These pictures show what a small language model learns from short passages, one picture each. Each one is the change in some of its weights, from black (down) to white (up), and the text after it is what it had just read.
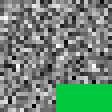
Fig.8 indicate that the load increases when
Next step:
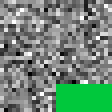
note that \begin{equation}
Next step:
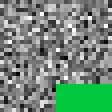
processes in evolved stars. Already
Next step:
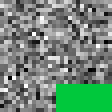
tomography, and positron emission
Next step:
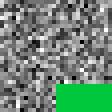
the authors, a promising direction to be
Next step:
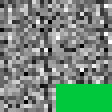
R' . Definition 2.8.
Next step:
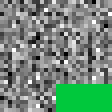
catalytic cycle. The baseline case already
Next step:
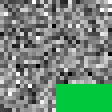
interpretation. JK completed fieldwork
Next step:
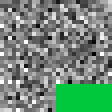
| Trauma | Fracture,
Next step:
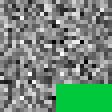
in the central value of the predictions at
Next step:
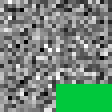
$\mathbf{J}_k$ is a
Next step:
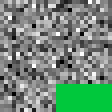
$\mathfrak{F}$ is defined
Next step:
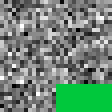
absorbent, and when we use products
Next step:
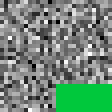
remaining 5 lecturers.
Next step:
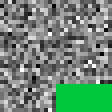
of the Debye length to the mean
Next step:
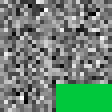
want to use in the game which is either
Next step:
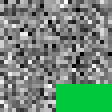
specimens in glycerin were
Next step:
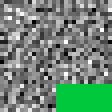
quantities are listed in table 2 (specific
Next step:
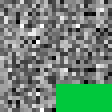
they can lead to inefficiencies,
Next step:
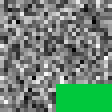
by power-law distributions and the
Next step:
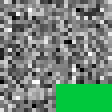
cluster more than a decade ago
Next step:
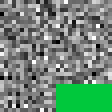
an image from ISIC with width of
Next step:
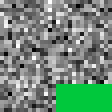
and expelling the remaining ester mass under
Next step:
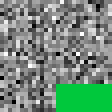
graph modifications which leave the effective resistance
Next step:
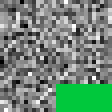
a **centric function**, which represents,
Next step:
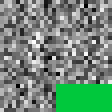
the experiment (shown in Fig.5
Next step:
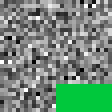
recursive way. Moreover, the authors present
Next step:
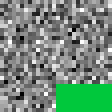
six parameters $c'_H$,
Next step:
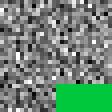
$\rho (q)\ge \rho
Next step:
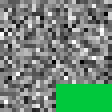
OTP as detailed above. This is similar
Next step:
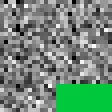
Angiosperm Subdivision
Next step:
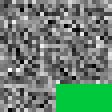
contribution of the three-particle interaction vertex
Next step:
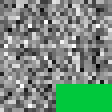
USA} \affil[3]{Department
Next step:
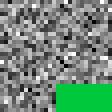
errors. Fig. 1 exhibits the momentum
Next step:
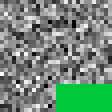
\end{align*} We highlight that while
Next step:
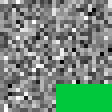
Disagree (SD) and numerical value
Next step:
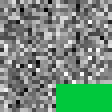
is equicontinous and
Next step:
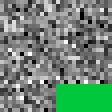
in the thermodynamic limit, where
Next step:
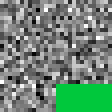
the system, has Chern number $C
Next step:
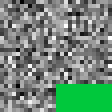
use purchasing positives from
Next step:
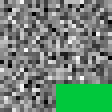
computed by transformation of distributions if the filter function
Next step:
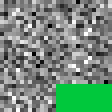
arithmetic volume function (Theorem
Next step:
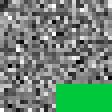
closed subset $C$ of $X$
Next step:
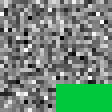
while negative is expected for PTE and
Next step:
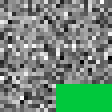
stock prices are influenced by factors such as
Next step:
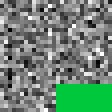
The harmonic problem required in this paper
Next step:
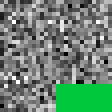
and therefore DtN map of a
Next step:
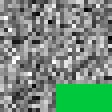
time. Disclosure of environmental,
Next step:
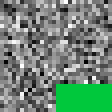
a Bessel function of the first kind,
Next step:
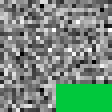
with pylons set up to mark
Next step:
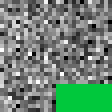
have full rank, that is, does
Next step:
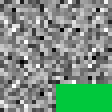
fifteen stories of
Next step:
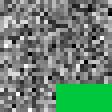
corresponding period, the simplest model is fixed
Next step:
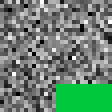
developed based on WKB approximation
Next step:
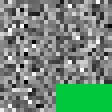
India could increase GDP growth by
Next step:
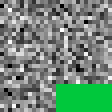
approximate Eddington tensor by
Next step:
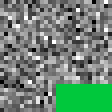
gets \eqref{sigma-ft}
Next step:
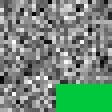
coefficient.} \label{fig5}
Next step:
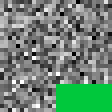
systems is user friendly that makes
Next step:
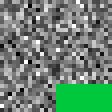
the form of the coefficients multiplying the
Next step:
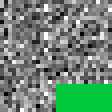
foreign currencies for import,
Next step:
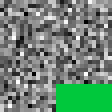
``On the structure of a Hecke
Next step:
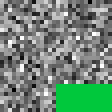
below the minimum for H-dominated,
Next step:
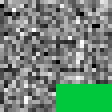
{\it Lattice theory}, Amer.
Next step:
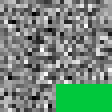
30 countries, primarily in Europe. They
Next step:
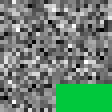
corners (Reichert 1913)
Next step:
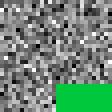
any $i\ge1$. This is
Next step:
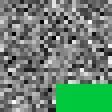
Methods: The present study was carried out in
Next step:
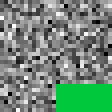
volatility of its returns.
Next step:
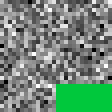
and backlogs. Phase 1 focused
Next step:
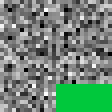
quickly one moves away from these
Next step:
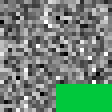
being made of discrete quanta might introduce further
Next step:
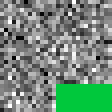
\cat X \to \cat Y$
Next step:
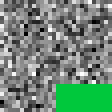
it gives legitimacy and
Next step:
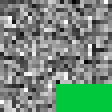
Glycosides Present
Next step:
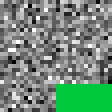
the following interesting result [IT].
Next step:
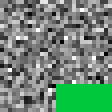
only $b(r)$ has a
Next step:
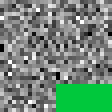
of stability need not to be rational. To
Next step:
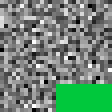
One is now free to make a change of
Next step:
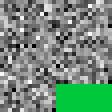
in contact for given orientation of the pair.
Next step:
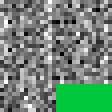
and travel patterns and involve pre and post
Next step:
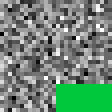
declare that they have no known
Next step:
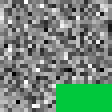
in complicated appendicitis in
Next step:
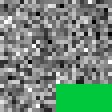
non-zero features leads to a gradual
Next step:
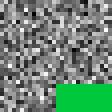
is a.s. smaller than
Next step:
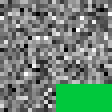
curve. The SBPL function is expressed
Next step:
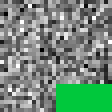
the corresponding flowing distance. With fitted
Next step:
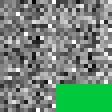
Acanthuridae R
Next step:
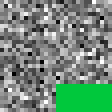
orange CSG, green
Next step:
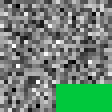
describe advantages thereof for downstream machine
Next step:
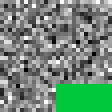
$\cK^u$ invariant. We
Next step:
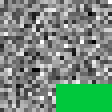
developers, etc.), social
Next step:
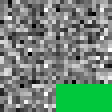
JG, Hong D, Kim
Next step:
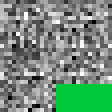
seek medical care for ear-related problems
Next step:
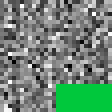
Employers and employees 17
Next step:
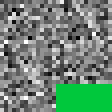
Z : SMBTree Z =
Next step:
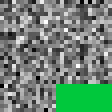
activity for the free Mg^{+2}
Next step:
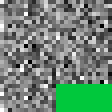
do this with the help of the following
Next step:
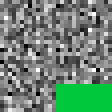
the two players is simply a map that
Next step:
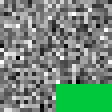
(1.27) subject to a simple
